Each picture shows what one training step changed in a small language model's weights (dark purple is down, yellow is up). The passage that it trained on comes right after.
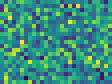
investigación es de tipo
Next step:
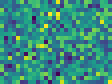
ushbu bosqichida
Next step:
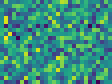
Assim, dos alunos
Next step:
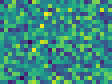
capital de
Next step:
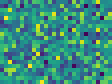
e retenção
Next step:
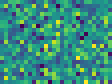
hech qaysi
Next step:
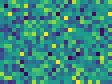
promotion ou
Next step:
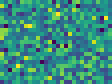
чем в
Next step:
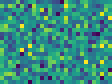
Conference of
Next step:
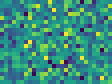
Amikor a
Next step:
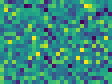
das der VO
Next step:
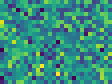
maktabgacha yoshdagi
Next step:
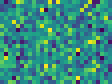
consejo de
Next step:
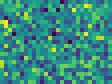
at Work.
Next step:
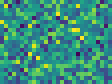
el ruido de
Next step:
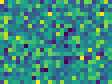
o'lim bilan
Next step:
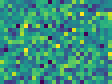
que prevista
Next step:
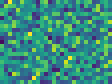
de unidade
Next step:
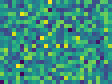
кап в
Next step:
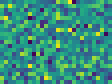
8 address
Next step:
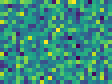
и внешней
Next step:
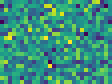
– atrof
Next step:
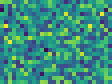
conforme NBR
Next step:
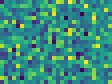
найти в
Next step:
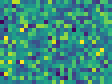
responsible for the
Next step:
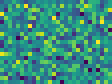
ва қулай
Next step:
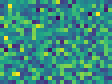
educacional. A
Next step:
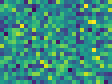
titoli e
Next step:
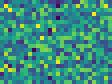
составляет 1
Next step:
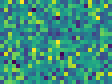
contexto da economia
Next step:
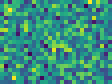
was developed as
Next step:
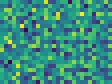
etish shakli,
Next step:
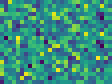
У пациенток
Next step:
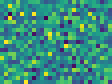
será sempre
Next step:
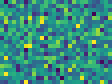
exponencial Este
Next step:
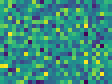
üzerindeki o
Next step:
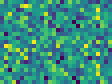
qanday ta'sir
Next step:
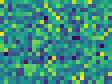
e atenuar as
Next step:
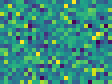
het huidige
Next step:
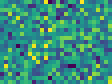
keladi. -
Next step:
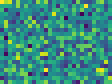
variance commune
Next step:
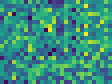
eğitim programı
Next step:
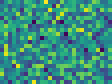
uchun oilaviy
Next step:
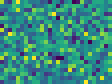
вызывают и
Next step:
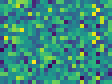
of facial
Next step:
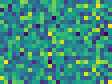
– Voy
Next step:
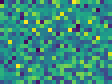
чаще всего
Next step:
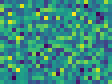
подготовкой для
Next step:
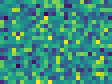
affirme que
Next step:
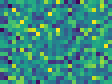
com os pacientes
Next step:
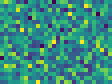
which align with
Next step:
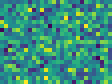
fikriga mos
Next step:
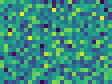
é formado pelo
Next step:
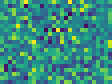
padrões de
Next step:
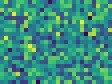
correlaciones entre
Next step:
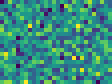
бўлиши керак
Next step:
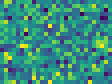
dan ideologi
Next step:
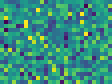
apesar das
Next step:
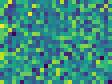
darslarini amaliy
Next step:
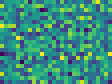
эга бўлиб,
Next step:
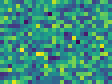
com áreas ligadas
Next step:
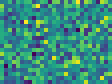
talablari bilan
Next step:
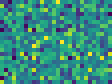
olgu olarak
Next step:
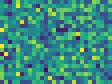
или знание.
